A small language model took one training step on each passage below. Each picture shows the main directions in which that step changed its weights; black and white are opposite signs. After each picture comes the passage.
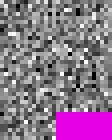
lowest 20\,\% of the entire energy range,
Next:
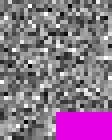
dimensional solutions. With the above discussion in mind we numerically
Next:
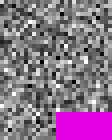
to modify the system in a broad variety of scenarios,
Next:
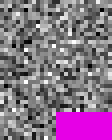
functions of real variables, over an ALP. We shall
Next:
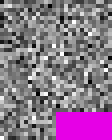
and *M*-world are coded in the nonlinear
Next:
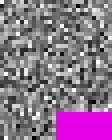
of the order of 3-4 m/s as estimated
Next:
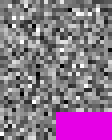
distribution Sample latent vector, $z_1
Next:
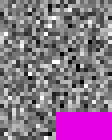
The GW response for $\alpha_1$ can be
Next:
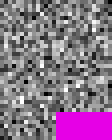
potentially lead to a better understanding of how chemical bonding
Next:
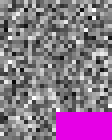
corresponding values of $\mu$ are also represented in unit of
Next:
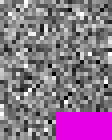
is constructed starting from a Hamiltonian formulation of Einstein theory
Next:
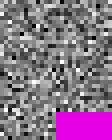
State:} The standard forward pass where safety mechanisms are
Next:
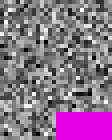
between the IMF and star formation history (SFH),
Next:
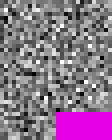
main-sequence companion produces systematically
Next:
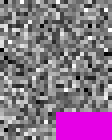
suboptimal spectrum utilization. Therefore,
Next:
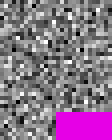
plotted with triangles, diamonds and dots
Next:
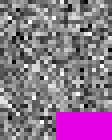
Recently we considered \cite{Baskin} the
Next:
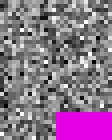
$\delta_i$ goes through $\pi$ at the
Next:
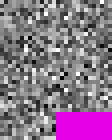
example, it can be seen that the minimum band spacing
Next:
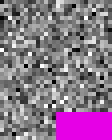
$S$ and $D$ are the entropy and the
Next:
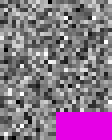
closed triples~\cite{Keeling1999,
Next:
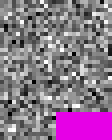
outer}(t)$. Conclusion along with an outlook
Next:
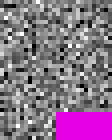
vector. We represent the initial wave function of an electron by
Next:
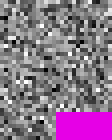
as \begin{subequations} \begin{eqnarray}
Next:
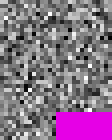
upper--atmospheric transmission are of small amplitude when compared
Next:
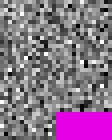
designed and used for controlling a linear time-delay
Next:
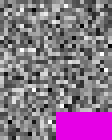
A first demonstration of the CSMG protocol with quantum
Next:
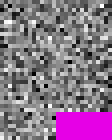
the number of real variational parameters that define a general
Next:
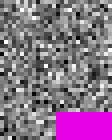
This sequence might be cyclic and be also represented
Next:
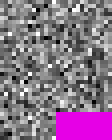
particularly BODY (outside the ROI).
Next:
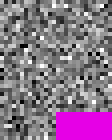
the interval $(E,E+dE)$. In other
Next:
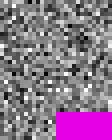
for numerical integration of the ``two-valley
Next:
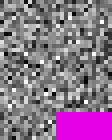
by ``renormalizing'' the effect of the
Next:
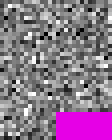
lead to the formation of a black hole (BH). }
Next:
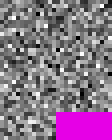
the red dashed curve corresponding to $Z_{\rm
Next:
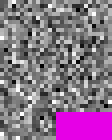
\alpha}$ is a dimensionless constant constructed from $\alpha$
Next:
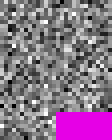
another 10 mm insulation layer, followed by the copper
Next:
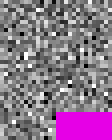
impacted, highlighting the need for targeted
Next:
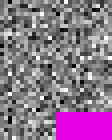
dataset. On top of each panel, we show the corresponding
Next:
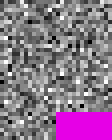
by ensuing deformation of attached
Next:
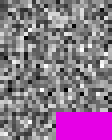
It is noteworthy, that the
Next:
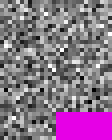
domain wall (see supplementary information S10). While these
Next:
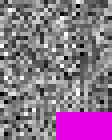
can be near or at its maximum possible value, unity.
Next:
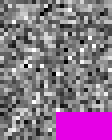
is in the vacuum Fock state, then the initial state
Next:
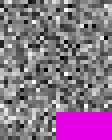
with numerical results. Our research contributes to the understanding of
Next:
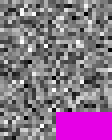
percentage change produced by temperatures below -5°C
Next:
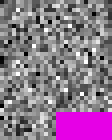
$x_3$ axis, while the
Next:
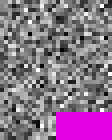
the expressions for the parameters of the curve being the integrals of
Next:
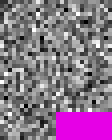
measured information. To achieve this comparison in some reasonable data
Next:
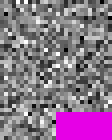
was insufficient to confirm the triclinic
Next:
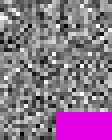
Meng and Wessel studied the magnetization curves for the
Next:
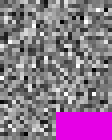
especially those involved in the $J_{ij}(r)$
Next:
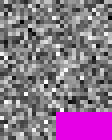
for Ali-Ilahi's ADHM
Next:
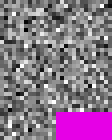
the effective dark energy density and pressure read as
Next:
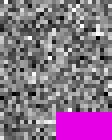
absorption), leads to a significant reduction in the incident
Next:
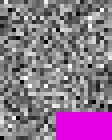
can be compared with data in the future.
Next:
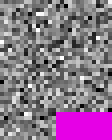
a quasi-linear equilibration identifying the statistical mean
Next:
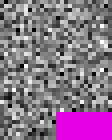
for atom-like systems with a well-defined
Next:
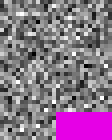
$p(\mathbf{w})$ distribution of number of interactions
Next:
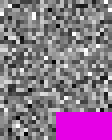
indicate that the protostellar outflow has a major
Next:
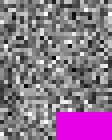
on the reduced wavelength grid with $234$ points in
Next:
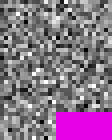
at the locations S$_{1}$ and S$_{2}$
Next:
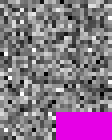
on consideration of a Caldeira-Leggett
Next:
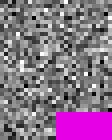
encompasses biphoton-state ghost
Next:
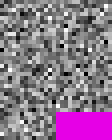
peak from $R_C - R_X$ with
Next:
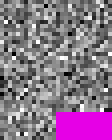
{author} {\bibfnamefont {K.}~\bibnamefont
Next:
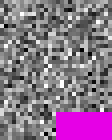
similar analysis with long-range hopping. In this case,
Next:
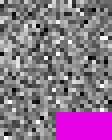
to $m=5$ photons since in our experiment the
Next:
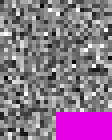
The distributions display a central Gaussian region flanked on both
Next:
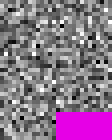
range of flow parameters admits shocks in an accretion
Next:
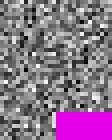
\ref{self energy corrections} an UV/IR
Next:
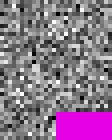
loops, is invariant under Polyakov transformations.
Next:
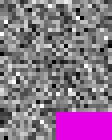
\newcommand{\AOneTwoOne}{A_{\circ \!
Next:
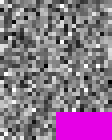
discussed later. The results shown in the panels corresponding to small
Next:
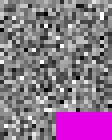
turn out to be related. Consider the cocycle
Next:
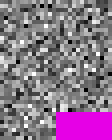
final one for $t$ quark. Those expressions
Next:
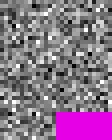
base pressure of $\sim 1 \times 10^{-9}$
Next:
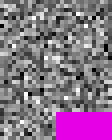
kept and thus better resolution one can have.
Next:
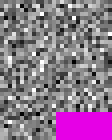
various crashes/impacts. The contribution of
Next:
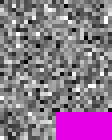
that reflects its location in the Brillouin
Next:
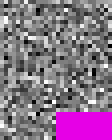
of VUV energy In this section the energies of the waves
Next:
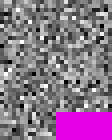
the location of future veins. This model has received
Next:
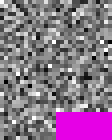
\mathrm{d}s \coloneqq
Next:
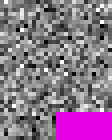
quantum dot center is moved 14 nm along
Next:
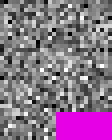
capacity development must be seen for what it is: an
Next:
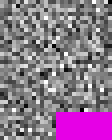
\Omega, \Delta_{ijk},
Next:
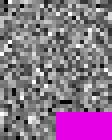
if each of them have at least one neighbour within a
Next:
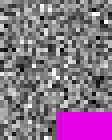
mixer, a resevoir and a heater for
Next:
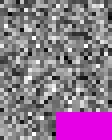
$\Gamma_\nu$ the quark-gluon
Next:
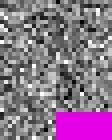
oscillations in the beat frequency of the wire. Figure
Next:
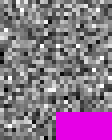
in which active organic materials possess at least two
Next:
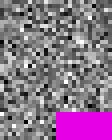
is much larger.} \end{figure} In the following
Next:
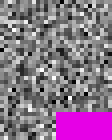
c_s(r)$, respectively. Alternatively,
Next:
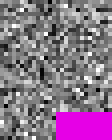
the probability of attending college by about
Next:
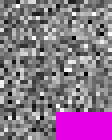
M$. The $0<r<2M$ region
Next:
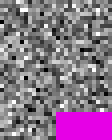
spectrum reported is for the HD$^+$ diatom rotational
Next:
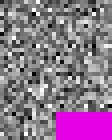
flux density and other polarization parameters were also determined, which are
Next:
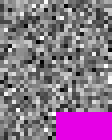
assumption on the orbital direction (bottom row). The color scale
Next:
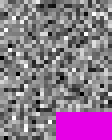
iterative algorithm to detect malicious clients by
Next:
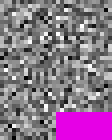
of domain walls \cite{4} and turbulent
